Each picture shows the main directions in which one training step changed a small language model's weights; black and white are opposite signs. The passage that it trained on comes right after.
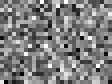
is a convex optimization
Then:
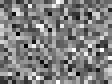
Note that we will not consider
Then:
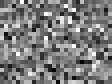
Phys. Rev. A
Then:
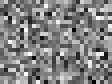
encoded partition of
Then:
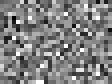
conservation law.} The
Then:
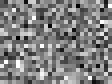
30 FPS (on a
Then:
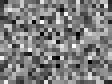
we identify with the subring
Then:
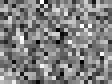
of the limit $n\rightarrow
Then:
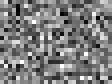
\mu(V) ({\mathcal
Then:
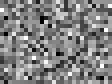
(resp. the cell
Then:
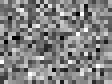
of magnitude so that only
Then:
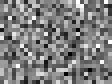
On the other hand, a
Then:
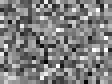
for future study.
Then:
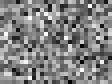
towards which we are
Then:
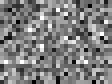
\qquad (4)$$ This
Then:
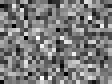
Finally, a modified
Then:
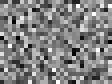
except to the one of
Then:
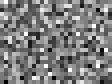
$G_\delta$, and therefore
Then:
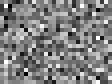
Further, incidence number
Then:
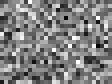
Stokes problem given by
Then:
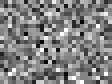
has independent entries
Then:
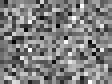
we derive the positions
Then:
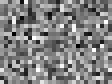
signal and control regions as
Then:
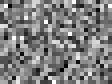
the market clearing
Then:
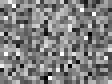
the claim. Since
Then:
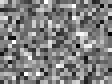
$\mathcal{H}$ for each
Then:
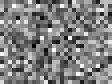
\ldots,n-1$, are
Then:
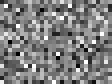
the $L$-violating
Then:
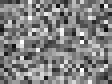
to vanish. This is the
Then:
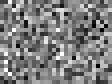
H.W. Sobel,
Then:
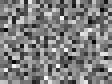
stable fraction and the
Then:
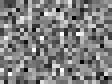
all features, but it does
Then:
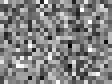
of $k$, we look for
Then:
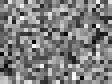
number of devices in each
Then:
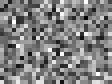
function of negative $P$
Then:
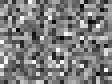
locally free $GA$
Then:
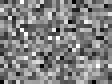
under the action of $\Phi$.
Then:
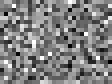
the CS and nuclear
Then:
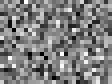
directly inspired from that
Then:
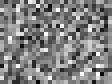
amplitude much better
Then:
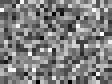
a refactored
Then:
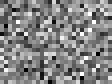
expressions (\ref{ua})
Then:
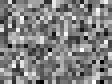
exists $\psi\in{\Bbb
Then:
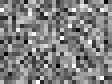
recursive properties of
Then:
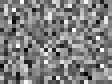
than RQ, especially
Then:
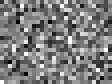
condition prescriptions are stable
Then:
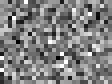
fact that every maximal subgroup
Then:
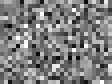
oscillation, we
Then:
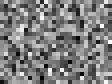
of this site in the
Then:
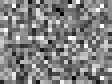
the third power of inverse
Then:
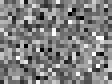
simulation, two injections are
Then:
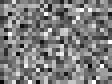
and norm densities of
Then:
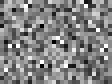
Clearly the distribution conditioned
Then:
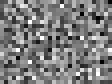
In the evacuation
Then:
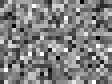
pointwise definition of the
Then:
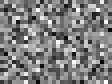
in the long time limit is
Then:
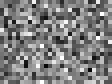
(at resp. $I
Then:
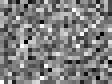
are uniquely determined up to
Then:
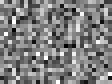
density, and includes that of the
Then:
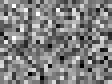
the usually accepted
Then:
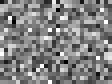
identity $I$, denoted
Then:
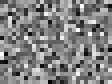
on the finite factor $N$
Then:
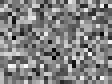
generic results for the vector scaling
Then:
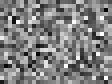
across the five sections were
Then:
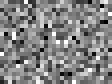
3-bit QEC code
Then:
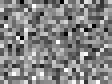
partially ordered partitions
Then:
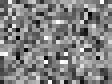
\Om' \times
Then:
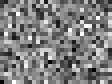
that the child mesh
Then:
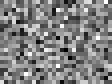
the students and instructor
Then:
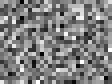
annihilation operators of
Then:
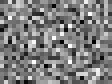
Now, we relax the
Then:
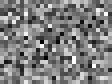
with a narrow region of increased
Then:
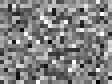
d\zeta^N]$ of
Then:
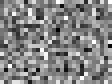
using the approach outlined above,
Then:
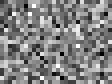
calculate \begin{align}
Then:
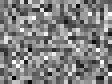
model} \label{s2}
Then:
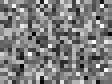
of the other stars in
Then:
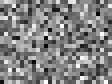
the bundle. We have the
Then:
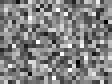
to improve and extend
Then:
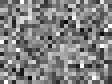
basis for the maps.
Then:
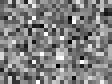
The vorticity $\Omega =
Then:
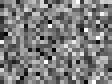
Academy of
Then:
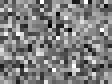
is a {\it necessary}
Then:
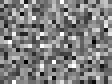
also avoided
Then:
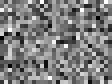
is a nontrivial
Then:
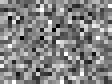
on $\mathcal{A}$ is
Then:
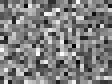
nodes and edges, one
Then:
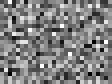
very least, we should be
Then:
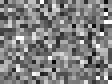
are stochastic terms
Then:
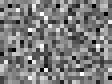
e^{-2it}$. In particular,
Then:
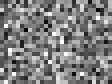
parent nodes
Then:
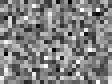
operators $S, \ K,
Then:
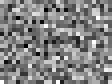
(but the method can be used
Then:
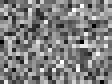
the partial correlation phase as well
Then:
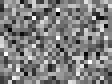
\begin{figure} \centering
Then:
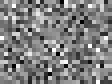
the critical temperature upon
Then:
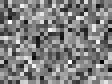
belong to adjacent
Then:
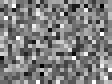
the amplitude of the process
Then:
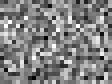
glassy. A future
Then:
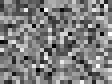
in red) and the model where
